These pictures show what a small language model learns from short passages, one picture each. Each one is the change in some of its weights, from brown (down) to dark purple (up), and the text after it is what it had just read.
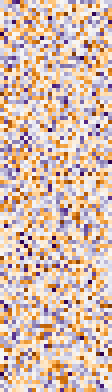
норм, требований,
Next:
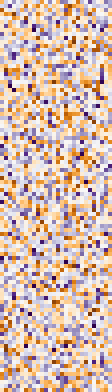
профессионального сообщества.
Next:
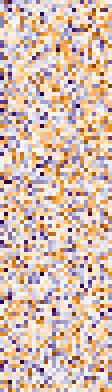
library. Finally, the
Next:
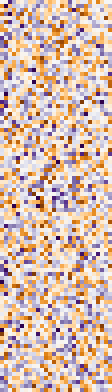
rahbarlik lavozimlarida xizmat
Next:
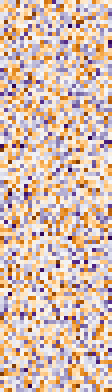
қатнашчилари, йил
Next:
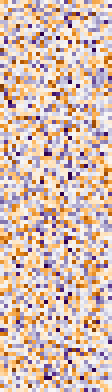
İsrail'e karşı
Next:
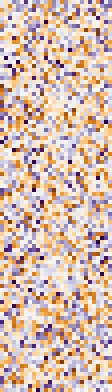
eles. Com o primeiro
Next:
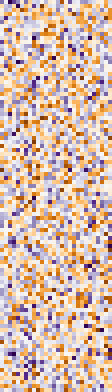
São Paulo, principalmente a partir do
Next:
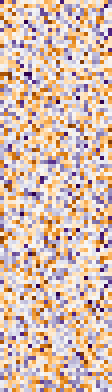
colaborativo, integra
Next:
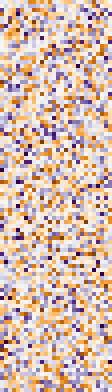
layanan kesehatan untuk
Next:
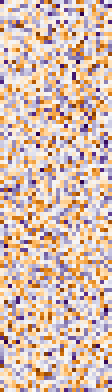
речовини можуть
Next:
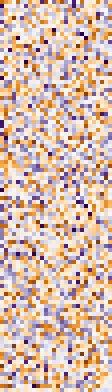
қамоққа олинган,
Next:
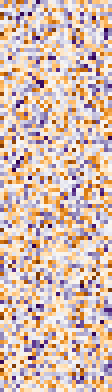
están el Premio Joven
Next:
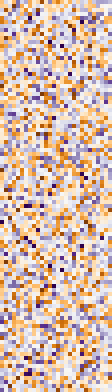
xususiyatlari va nutq buzilishiga
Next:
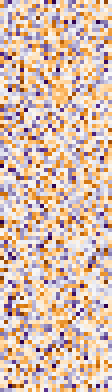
tan oladi va unga ijobiy
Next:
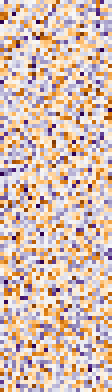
разнесены друг от друга по
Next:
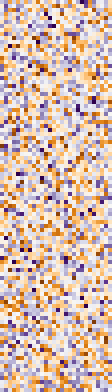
mission du vérificateur
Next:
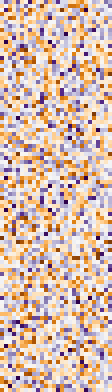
yoʻllari tahlili emas.
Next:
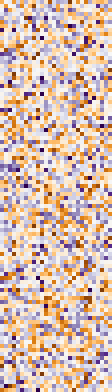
**Tuproqlarning mexanik
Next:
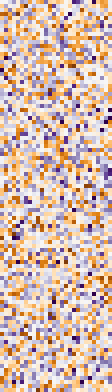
растений. Цель селекционных
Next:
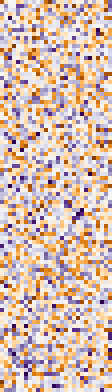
do martelo, passando a
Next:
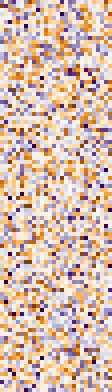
natijasida shakllanadigan murakkab
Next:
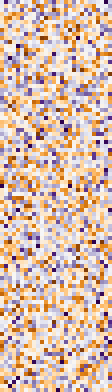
va uning funksiyasi sifatida yashil
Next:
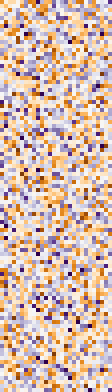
dinamik tizim bo'lib
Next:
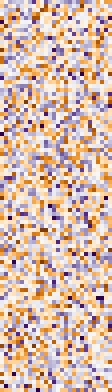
por exemplo, o âmbito
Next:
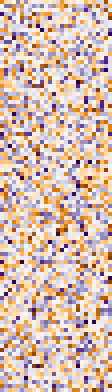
un problema que se enmarca dentro
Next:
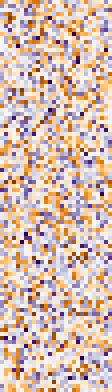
место в толковании
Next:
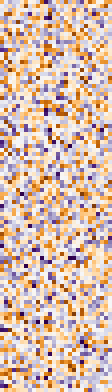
развития предприятий до и после получения
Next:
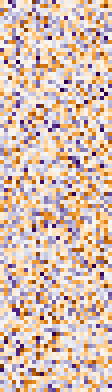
(*III – V klasslar*)
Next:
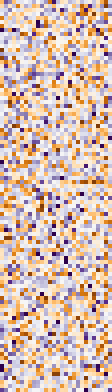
gjeografike; iii)
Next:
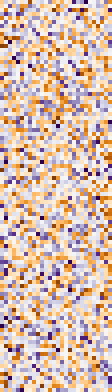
les établissements publics à
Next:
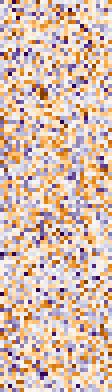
starzejących się
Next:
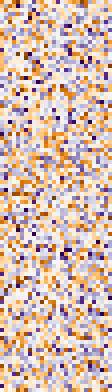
článku není
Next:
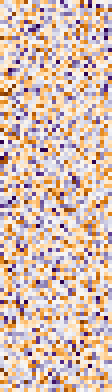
presencias sobrenaturales que
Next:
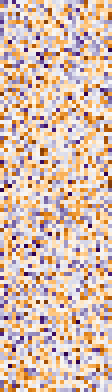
encontrar soluciones circular y el
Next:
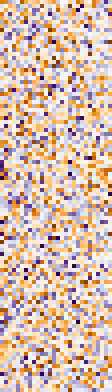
buyuk mutafakkiri
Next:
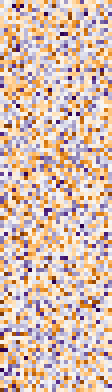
площади 1,4
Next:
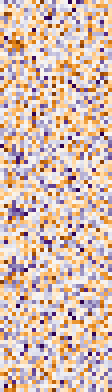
и т. д., которые в
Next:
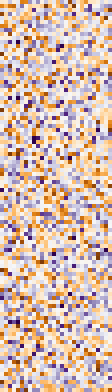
o‘zgartira oladi.
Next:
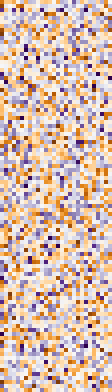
xalqaro ilmiy-amaliy anjuman
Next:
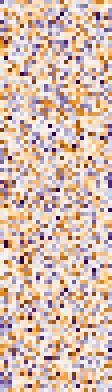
содиқ бўлиш,
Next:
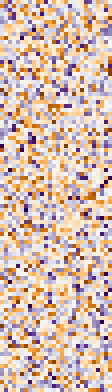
como autor do parecer, ainda que
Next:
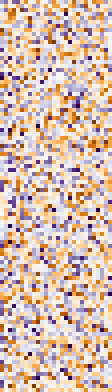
трансгресивний потенціал
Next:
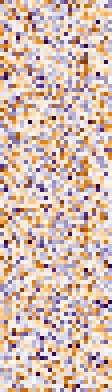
değişikliğini diğer
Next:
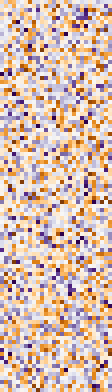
case with two-year
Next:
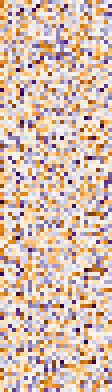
кўриб чиқилади.
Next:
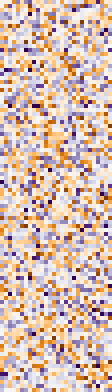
uma série de ideias, as
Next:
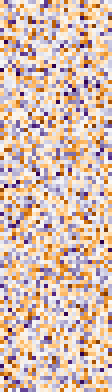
sinf o'quvchilarining sinf va
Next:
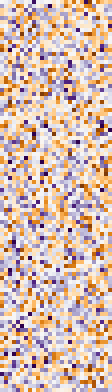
sauste sie ins Tal. Im
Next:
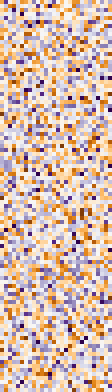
la prueba t de muestras
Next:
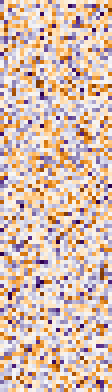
Tracerabstandes (Abbildung 3
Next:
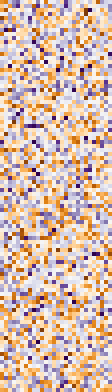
de régime fondamentalement différent
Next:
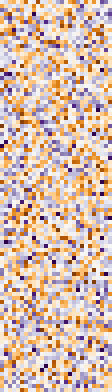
язык, русский язык,
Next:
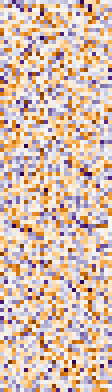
Dynamique sociale* -
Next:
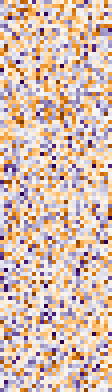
в год, чтобы священники
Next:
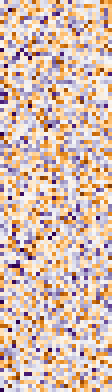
olishga o'rgatib borish
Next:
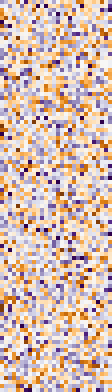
راهبرد هستند.
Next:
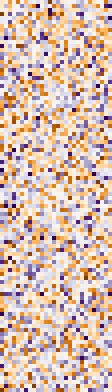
Arquitecto Núm.
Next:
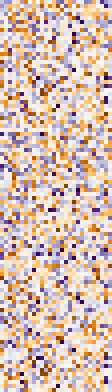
yaroqli qatlamini ham ish
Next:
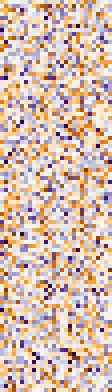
В тази фигура има
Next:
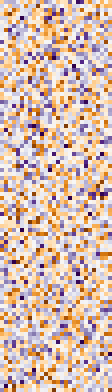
екология и опазване на
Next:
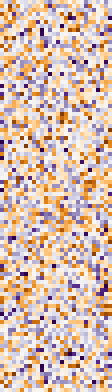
este debe retomar alrededor del
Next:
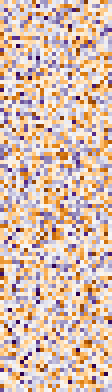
markazlarini tashkilotning strategik
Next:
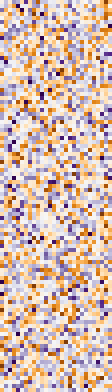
Descartes los profesores pueden
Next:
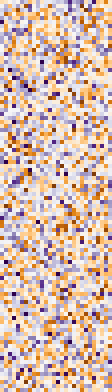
Ca²⁺, reactive
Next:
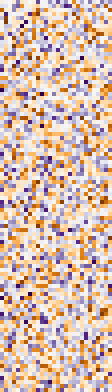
precisão. Os autores preveem que
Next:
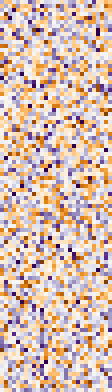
une histoire ou transmettre un
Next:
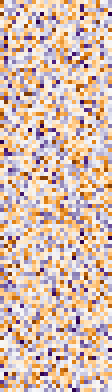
olish xonalari, ovqat bilan
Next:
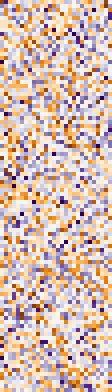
на глибину 1/3,
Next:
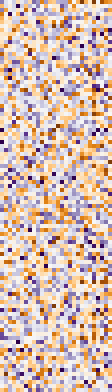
klaslarında klastan
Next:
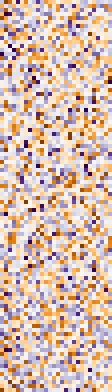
\right] \sin
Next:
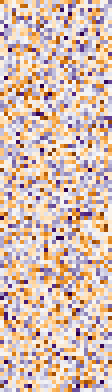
berperilaku baik,
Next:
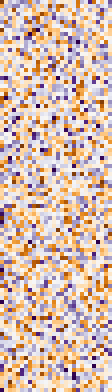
sazovor bo'ldi.
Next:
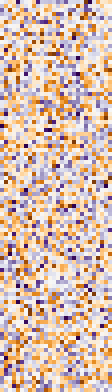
условия 2015 г. оцениваются
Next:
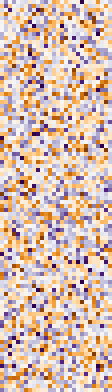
talep etmiştir.⁶⁶
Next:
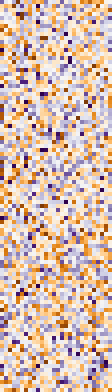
ist manchmal einem natürlichen
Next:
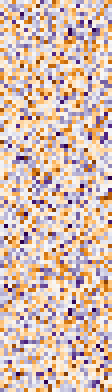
тобто можлива загроза
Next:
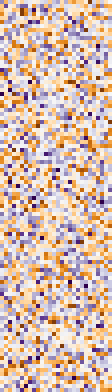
E12 complementou,
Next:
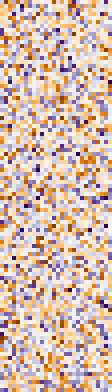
adabiyotlarda keng yoritilib
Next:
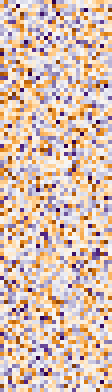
disponibili agli studenti
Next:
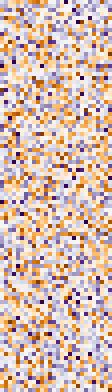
деңгейі мен сипаты
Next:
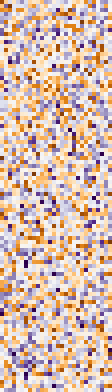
ofertados do país, ocupando a
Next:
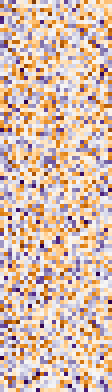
foydalanish, zamonaviy pedagogik texnologiyalarni amaliyotga
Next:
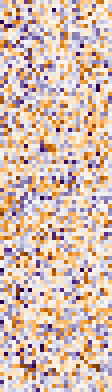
investigación futura. En este contexto, el
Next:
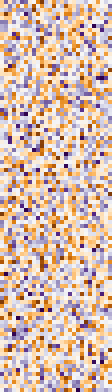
производительного труда» [3,
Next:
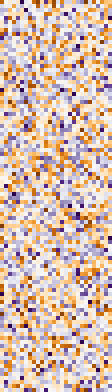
мақоми берилганининг
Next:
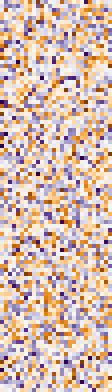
siyosat ikkita eng muhim
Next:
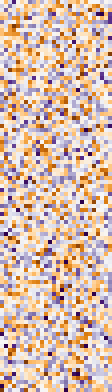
ma’lumotlari milliy bazasi,
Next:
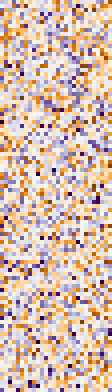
MYRF і можливості
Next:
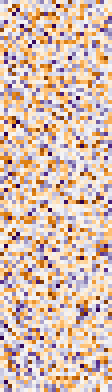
xizmatlarga yo'naltirilgan yondashuv
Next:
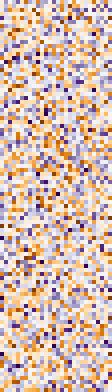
daños en la salud de los
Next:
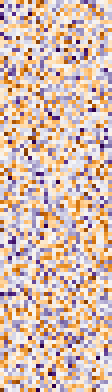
a conversão diante de uma
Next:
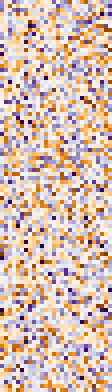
los personajes en *La ciudad
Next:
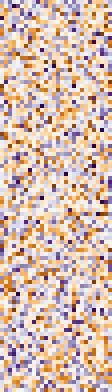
a descriptive research, based on
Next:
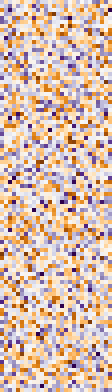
management are examined. Practical
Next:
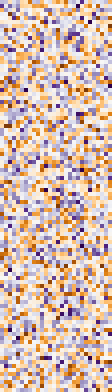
студента, приводят к
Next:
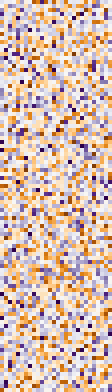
земель (ФГБНУ
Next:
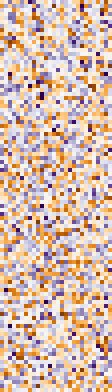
deb! Sen manglayi
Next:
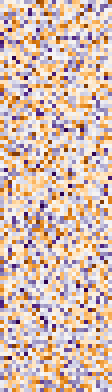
instituições que abordam a temática
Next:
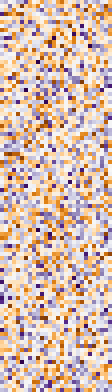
servit drept bază pentru investigarea
